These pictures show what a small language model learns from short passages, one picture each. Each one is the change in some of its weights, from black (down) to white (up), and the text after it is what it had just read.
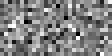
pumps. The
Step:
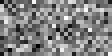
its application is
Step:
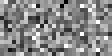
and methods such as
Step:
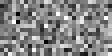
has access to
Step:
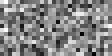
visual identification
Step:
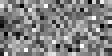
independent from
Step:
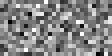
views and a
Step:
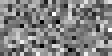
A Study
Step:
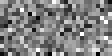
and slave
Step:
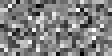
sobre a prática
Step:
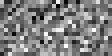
kepada orang
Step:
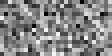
over the editor's
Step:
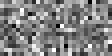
4: Die
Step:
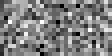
B. Data
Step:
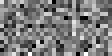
the Rwanda
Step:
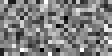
traditions in
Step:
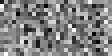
improvement of the
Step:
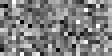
del pago del
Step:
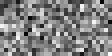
company perform
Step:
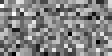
va qaror
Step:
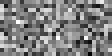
the creation of the
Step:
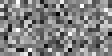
feeling of
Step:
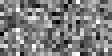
welche zum
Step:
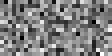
sifati va
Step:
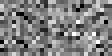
towards the
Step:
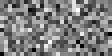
alumnos y
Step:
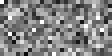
accordance with its
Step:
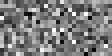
El embalse
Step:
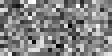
руди се
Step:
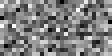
des théories
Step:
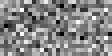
of a method for
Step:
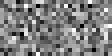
important path
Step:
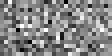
groups), in
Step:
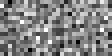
results, data were
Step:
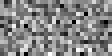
partitions to k
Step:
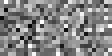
variables (age,
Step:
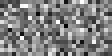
4. sampling
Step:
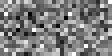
provinda da
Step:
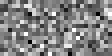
Materials and
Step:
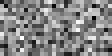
the time series analysis
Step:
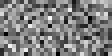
to involve
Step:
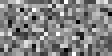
como atividade de
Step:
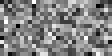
This article
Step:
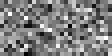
with the latter
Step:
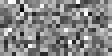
Infatti i
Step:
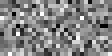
systematically than
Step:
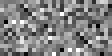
people with
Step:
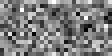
equitable AI
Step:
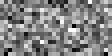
The objectives of
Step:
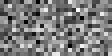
O estudante não
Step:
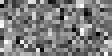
and ^c4
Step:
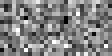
Pedagogy in
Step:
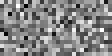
the weakly
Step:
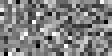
consider only finite,
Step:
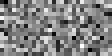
the reference
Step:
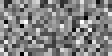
Київ :
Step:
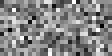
maximum in the
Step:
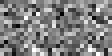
each case was found
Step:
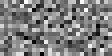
de atendimento
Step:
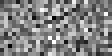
containing the
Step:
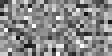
les études
